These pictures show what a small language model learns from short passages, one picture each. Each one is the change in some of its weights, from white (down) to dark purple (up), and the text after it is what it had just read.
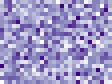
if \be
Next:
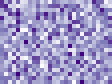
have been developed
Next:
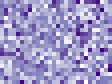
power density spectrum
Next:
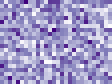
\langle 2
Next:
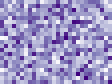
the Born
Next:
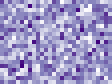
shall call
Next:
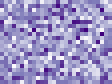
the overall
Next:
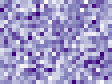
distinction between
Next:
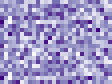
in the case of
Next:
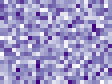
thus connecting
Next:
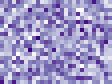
and the waveform
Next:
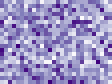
the Figure, the
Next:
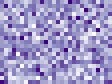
cells of
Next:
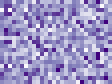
direction because the
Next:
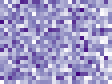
\quad \quad
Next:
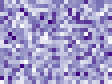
\\ \hline
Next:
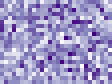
the De
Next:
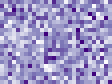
small perturbations
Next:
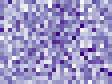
deviation from
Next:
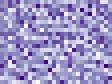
generally does not
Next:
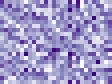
implications of
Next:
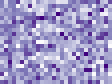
much less
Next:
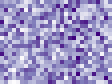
via the
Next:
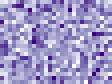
EoS at
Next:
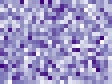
mass. Now
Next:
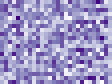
from the experimental
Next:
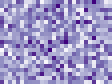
and 5 worker
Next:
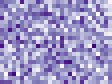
is listed
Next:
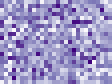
the conservative
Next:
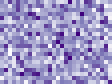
integral is
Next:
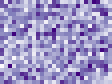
instead with
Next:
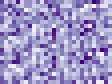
studied with a
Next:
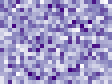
both SC
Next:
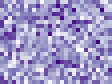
the loss of
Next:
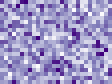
weight) between
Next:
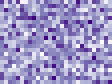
quantum theory and
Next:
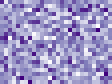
time increment
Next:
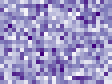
axes (
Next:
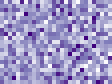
The errors
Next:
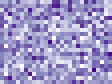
to understand
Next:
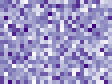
networks that
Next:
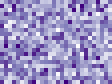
quite small
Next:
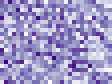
is the number of
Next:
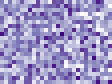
for its performance and
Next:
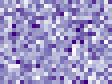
three differential
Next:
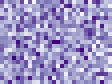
Yu, et
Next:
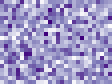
(which will
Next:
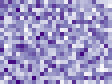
is given by a
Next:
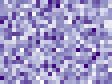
\AA\ and
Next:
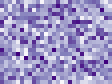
the source image
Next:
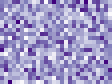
responsible for
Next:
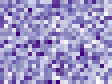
to be the case
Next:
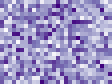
the dynamics at the
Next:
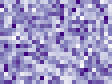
write the
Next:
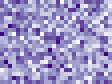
that there are no
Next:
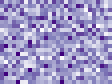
pattern in
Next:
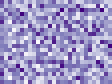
explanation is
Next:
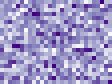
action and
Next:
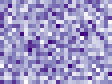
of the S system
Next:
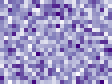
we find a
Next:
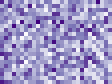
part of the
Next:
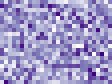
applied a small
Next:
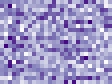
would mix galaxies
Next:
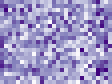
increase of the
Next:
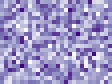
process control systems using
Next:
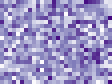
with string
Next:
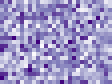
transformation in the
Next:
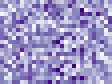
now consider the
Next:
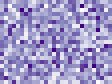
field lines to
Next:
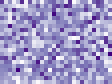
Bond \&
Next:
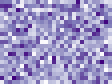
implies that
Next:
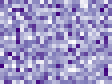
most likely
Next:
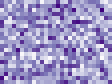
the excess
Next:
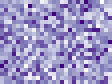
scan of the
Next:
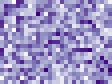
them; and
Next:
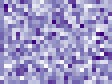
line shows the light
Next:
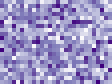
the blue
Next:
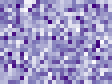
source. The spectrum
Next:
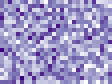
is marked
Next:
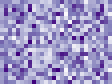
temperature dependence of
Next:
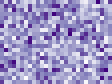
contribution to
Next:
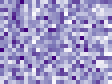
\left (
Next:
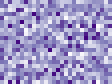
see also D.
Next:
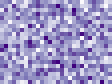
arrive in
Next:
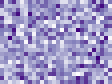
propose a
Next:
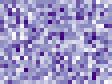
They may also
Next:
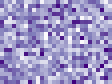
the strongest
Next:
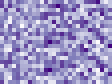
or more can be
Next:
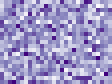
valid in
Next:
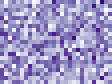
molecule to
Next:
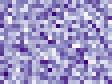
of a particle
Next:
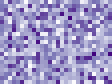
very deep,
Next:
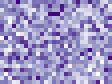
latter, the
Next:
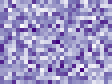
boundary, the
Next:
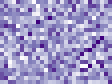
flat distributions
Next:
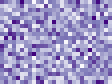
settled using
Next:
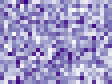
knot) for
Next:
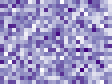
and that the gas
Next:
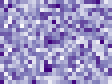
or more,
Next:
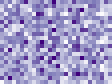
& \qquad
